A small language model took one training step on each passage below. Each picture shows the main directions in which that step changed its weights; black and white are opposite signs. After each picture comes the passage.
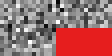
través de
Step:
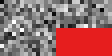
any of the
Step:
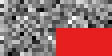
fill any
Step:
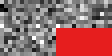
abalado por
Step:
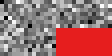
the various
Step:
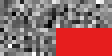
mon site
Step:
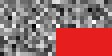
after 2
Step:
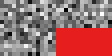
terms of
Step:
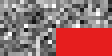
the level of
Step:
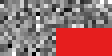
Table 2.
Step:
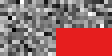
при этом
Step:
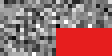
az a
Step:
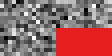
uses it for
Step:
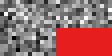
prin care se
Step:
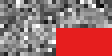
of visual
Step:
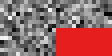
↳ In
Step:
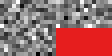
in tunica
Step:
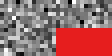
Research Gap
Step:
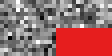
theory. A
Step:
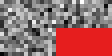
em favor
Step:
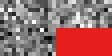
avem ca
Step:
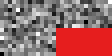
and W.
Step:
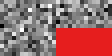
anos de
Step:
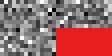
classification is
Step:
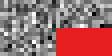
for the right
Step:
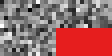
lot of
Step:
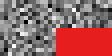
technologies and
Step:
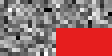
y vida.
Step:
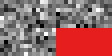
work in relation
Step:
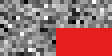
school was
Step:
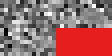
of approximation
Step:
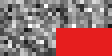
Presence of
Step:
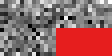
finite group
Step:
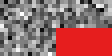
of M&E
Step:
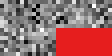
baseado em
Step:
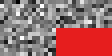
buildings and
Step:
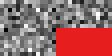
was maintained
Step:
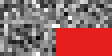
of two different
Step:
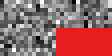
and can be
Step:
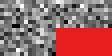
or lesser
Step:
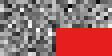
new species from
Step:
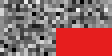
V. El
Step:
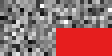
яка б
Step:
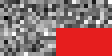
the protection
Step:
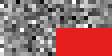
found to be
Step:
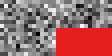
that bind the
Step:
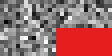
defined as
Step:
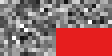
minutes of
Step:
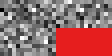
described as
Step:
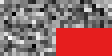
associated with
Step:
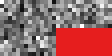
the relative
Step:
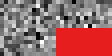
no 's
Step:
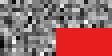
aplanar la
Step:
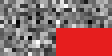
data analysis.
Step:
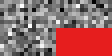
simple observational
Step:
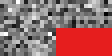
differential equations
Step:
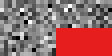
new technologies,
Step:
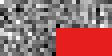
have always
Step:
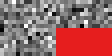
amarre por
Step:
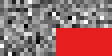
search and
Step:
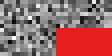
debate in
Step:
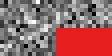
related to that
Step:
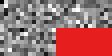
second is a
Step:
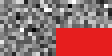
public health
